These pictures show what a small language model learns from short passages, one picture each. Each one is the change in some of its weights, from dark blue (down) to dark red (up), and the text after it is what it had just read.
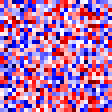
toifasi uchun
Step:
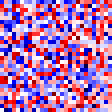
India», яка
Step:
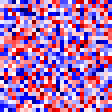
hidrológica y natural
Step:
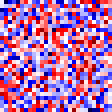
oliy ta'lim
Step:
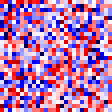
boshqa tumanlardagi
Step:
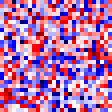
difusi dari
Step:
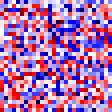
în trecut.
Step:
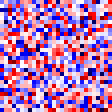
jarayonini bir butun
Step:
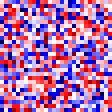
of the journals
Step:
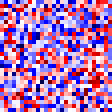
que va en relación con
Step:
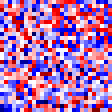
de la UE
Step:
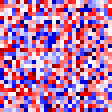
emas, balki
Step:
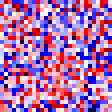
yeydi. Ushbu
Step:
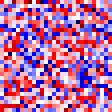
research*. Vol 10
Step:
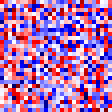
yangi innovatsion texnologiyalar,
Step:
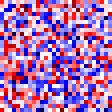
acestei teme,
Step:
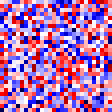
tem sido sistematicamente
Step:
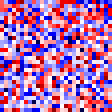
Santa Maria
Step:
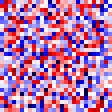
sua participação. Em
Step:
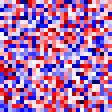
XX asrning
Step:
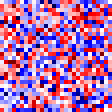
выдоха за
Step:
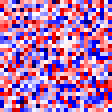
mystérieux de
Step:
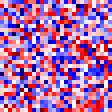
n'est pas
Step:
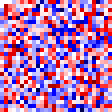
se deben a la
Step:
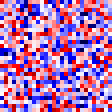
— цінна
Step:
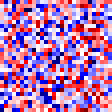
serta keterbatasan
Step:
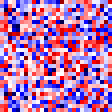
olish qadamlar
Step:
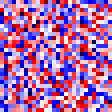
Fonte: Autor
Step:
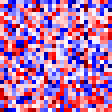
rôle de
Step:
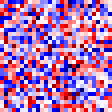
le Règlement
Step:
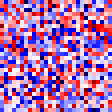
conduce a los
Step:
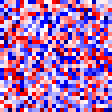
modelo de desenho,
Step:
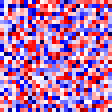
A Capela de
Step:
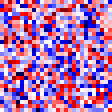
barcha daryo
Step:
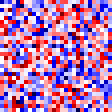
terratenientes se
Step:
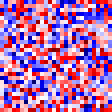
- повышенной
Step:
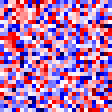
un modelo que permita
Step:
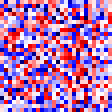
Research. Reviews.
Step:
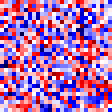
пословиц как
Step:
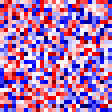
og fokuset
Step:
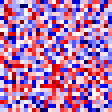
maupun yang
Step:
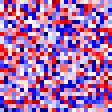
- nog te
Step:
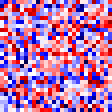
sifatida tobora
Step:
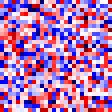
derechos de las
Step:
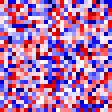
takomillashtirish..... 253
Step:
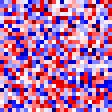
imkoniyatini beradi.
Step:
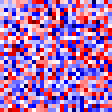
se entiende que las
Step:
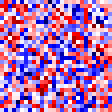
данных. При
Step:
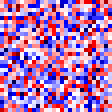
biriga aylanib
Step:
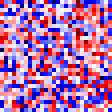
regras para a
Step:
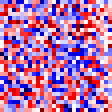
dan terbukti
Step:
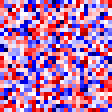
акцентом на дослідження
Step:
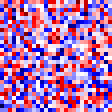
immer mehr
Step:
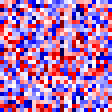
свое время
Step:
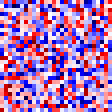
молига кўз
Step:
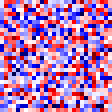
ampliando la duración
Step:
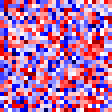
journal «Age
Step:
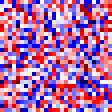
бу комплектда
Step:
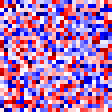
Esti Iskola
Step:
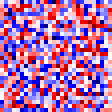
understand risks and
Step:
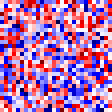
en ten behoeve
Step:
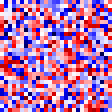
xodimlar uchun
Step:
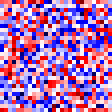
implementar acciones de
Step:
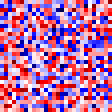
au même contenu
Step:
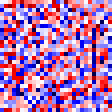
D Receptor
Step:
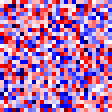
nación ejemplo de la
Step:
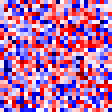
sosial dalam
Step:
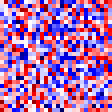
expressava um
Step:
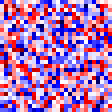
porque sua aplicação,
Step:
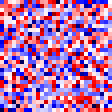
uscate se
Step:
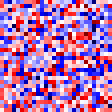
annuel sur la
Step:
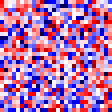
suas tarefas
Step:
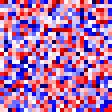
Annotatsiya. XX
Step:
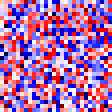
és majd a
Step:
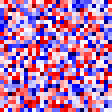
texnika instituti
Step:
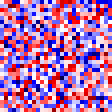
qonunchilik va
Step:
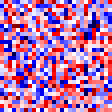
exigem do idoso
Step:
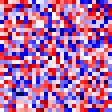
vosita, yangi
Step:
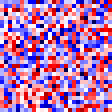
nivel hospitalario,
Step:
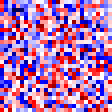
do pai, a
